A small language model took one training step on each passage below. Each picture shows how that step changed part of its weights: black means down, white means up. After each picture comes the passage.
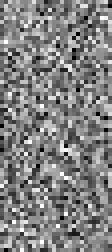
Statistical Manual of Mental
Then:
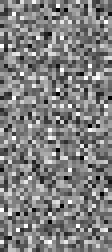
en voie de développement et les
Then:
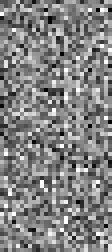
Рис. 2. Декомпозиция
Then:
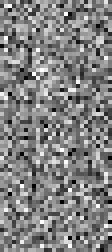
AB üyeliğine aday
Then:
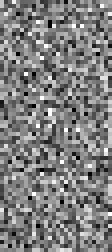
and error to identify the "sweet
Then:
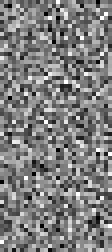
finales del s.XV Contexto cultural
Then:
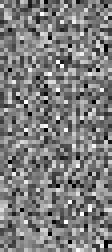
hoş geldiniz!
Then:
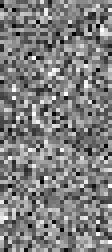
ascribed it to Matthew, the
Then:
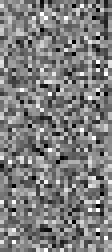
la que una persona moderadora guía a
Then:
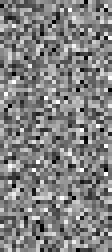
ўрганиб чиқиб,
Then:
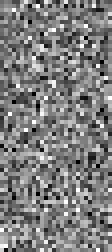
new law contains the heat flux vector as well
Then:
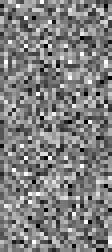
Latin language in the history of world
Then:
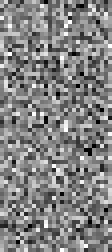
Table 7. Grouped Hardness Test
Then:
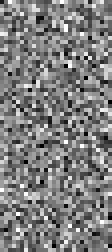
and $a^\alpha$ on $\sigma^{\mu
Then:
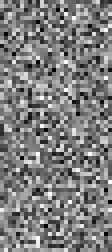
minder (ver) vervoerd
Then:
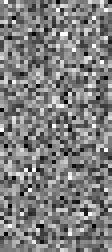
2003 is responsible for developing a sound,
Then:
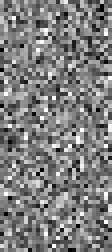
Bark of *Oroxylum indicum*
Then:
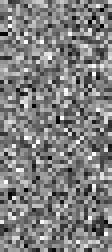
- Community visioning participant from
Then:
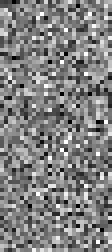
that guarantees an $\epsilon$ minimax
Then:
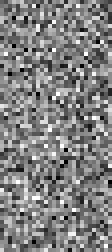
SFF pulse at (a) the source input
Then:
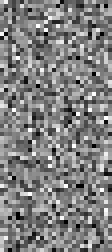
em um determinado conflito de interesses
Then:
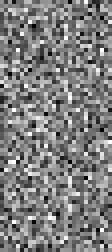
المشاركين حسب
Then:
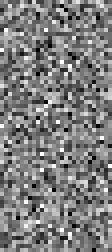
in dual choice tests, the
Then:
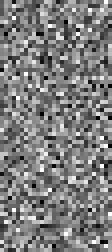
more important than the existence of a mild mean
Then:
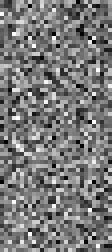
الاعداد الضخمة،
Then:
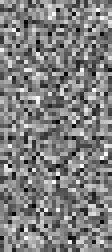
laid deep. A study made by Eker
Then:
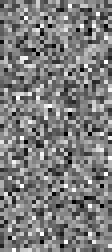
fechas de ^{14}C . Sin
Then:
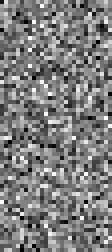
Вне зависимости от того, в
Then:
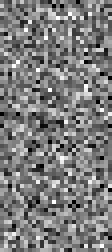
про використання природного
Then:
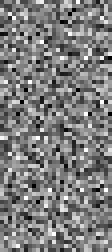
the observed data. Numerous methods for estimating k
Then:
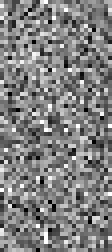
growth rates and ribosomal
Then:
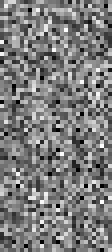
study we shall explore security training,
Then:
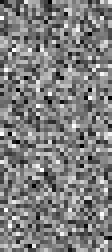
substantial crises, namely the global
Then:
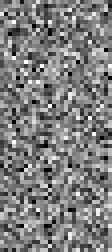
by the criterion of the energy index of
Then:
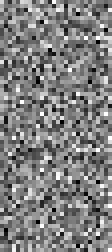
баҳолаш мумкин.
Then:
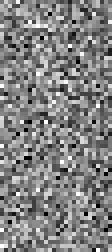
Xorazmiy asarlarining
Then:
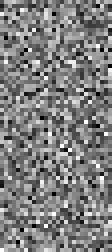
For its part, a second-order intention is
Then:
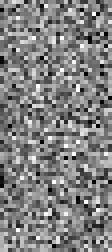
into pronounced peaks at certain
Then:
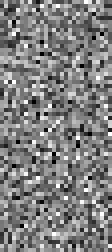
aligns the $z$ axis with the
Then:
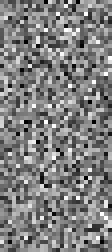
manfaatlariga yo'naltirib,
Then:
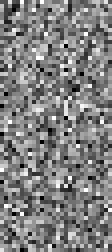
compartible with the definition of the canonical
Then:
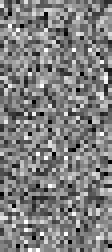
numerator of the diagrams in which the particle
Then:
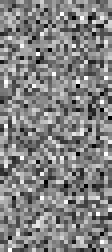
capacity which results into overlap length should be
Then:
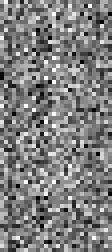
ma'lumotlarni yig'ishni
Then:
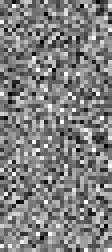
boson-sampling and SPDC
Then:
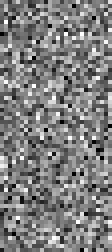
reprint, nofootinbib,
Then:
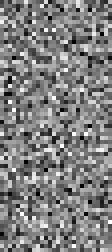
contribution (HP2) corresponding to Fig. 1
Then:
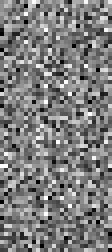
lowland swamp land (lebak)
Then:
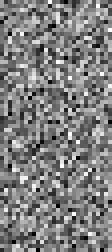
efectiva. La dificultad en la
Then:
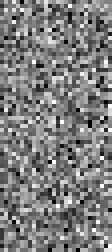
of Linked Data if it is of low
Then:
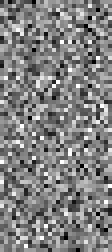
attributed to Jan Gossaert, as
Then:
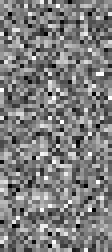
asosiy alkaloidlar harmin,
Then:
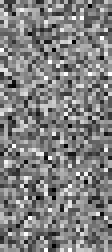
isolates were obtained from the previously described samples after
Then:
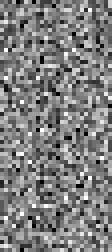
і потребам відновлення
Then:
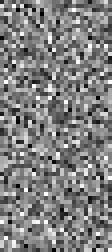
data into SCs. These data providers are
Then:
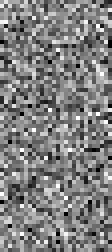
an asymptotically exact strong coupling analysis. At zero
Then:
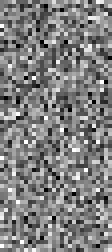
and the Simpson grade of excision.
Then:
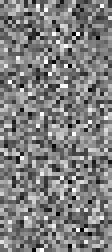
Методы оперативной
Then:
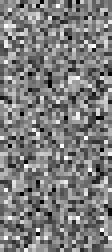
ambient pressure using only acetylene gas. The
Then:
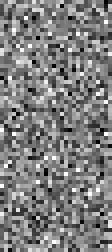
of teachers. In the course of theoretical
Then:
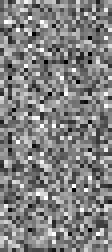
performance for the generator under variable operating conditions.
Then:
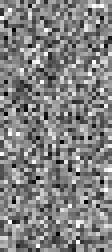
memberikan kontribusi positif
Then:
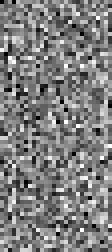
de intervenção pedagógica do AEE
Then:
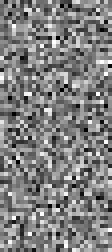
bilan aloqada bo‘lganligi,
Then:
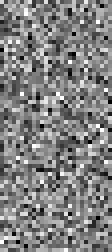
\newblock Data streams: algorithms and
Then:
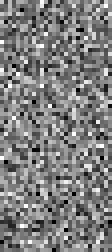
This indicates that the maximum rest-frame
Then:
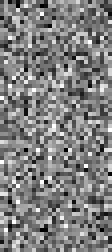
include a nontrivial, $\mu$- and
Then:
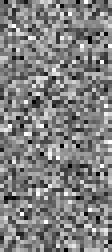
computed the Hessian matrix for the vertical
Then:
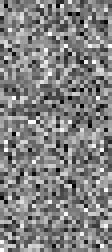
recently been attained on various datasets by
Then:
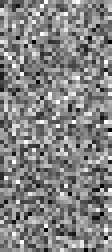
improved assessment of biomass potential for 2021 and
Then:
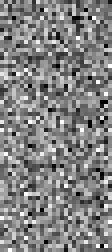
and services. The ‘managed’
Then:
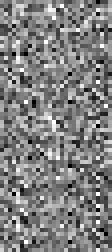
for the use of the component, if any.
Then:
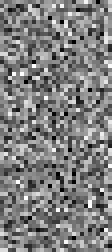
models. \begin{acknowledgments} We
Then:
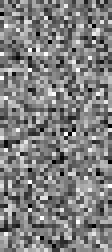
similar to our input color errors. This
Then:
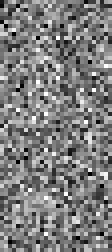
darslarida asosiy didaktik
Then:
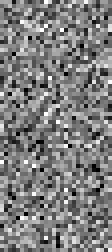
ustidagi kubiklarni
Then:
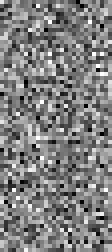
aborda el tema de la estructura.
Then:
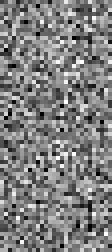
. \end{equation} Due to increases
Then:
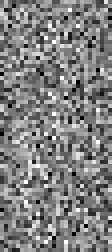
o‘smirlarning axborot
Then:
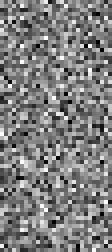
m ² (TCPO code
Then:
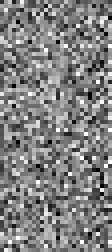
also markedly common among individuals with normal
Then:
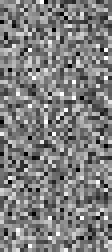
the first is the oxidative process of
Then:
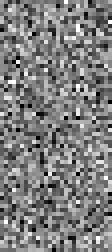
by magnetic impurities can affect transport properties of
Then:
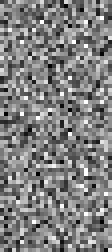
(Application Programming
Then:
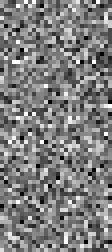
What remains is an explicit solution for
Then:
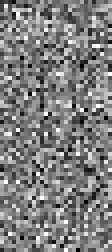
conjunturas que podem
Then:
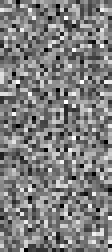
Peterson, Phys. Lett. {\bf
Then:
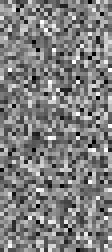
un objetivo global, que se
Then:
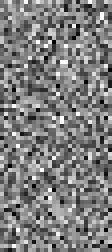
investigated the statistical properties of the sounds
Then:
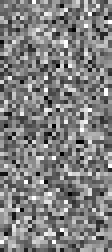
remains challenging. HA-based
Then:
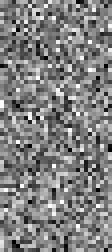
from the e-commerce domain.
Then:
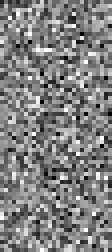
ricercatori e appassionati
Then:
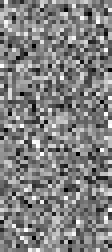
decrease in the von Neumann entropy
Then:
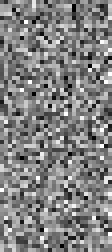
gene distances $r=0.05$ and
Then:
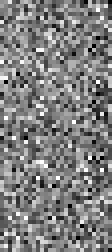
plastic strain direction tensor and D as the
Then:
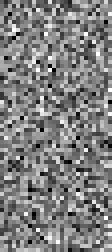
for the measurement runs using MoonEm
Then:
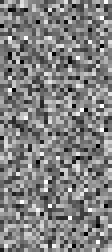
de verouderde structuur van de
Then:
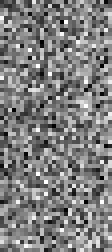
economic and financial policies of a country
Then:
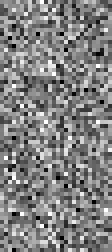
saytlardan biridir.
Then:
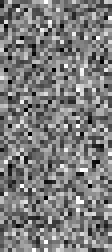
associated error value (AEV). Take
